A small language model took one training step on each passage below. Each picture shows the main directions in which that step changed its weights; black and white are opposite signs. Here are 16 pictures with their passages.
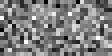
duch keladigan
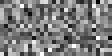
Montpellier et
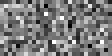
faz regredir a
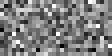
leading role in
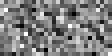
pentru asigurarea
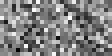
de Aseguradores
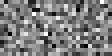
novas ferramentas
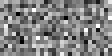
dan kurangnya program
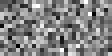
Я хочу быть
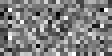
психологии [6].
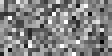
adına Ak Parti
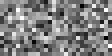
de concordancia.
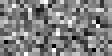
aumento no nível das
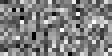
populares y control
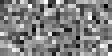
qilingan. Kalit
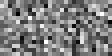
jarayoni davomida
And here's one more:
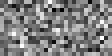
in multiplen
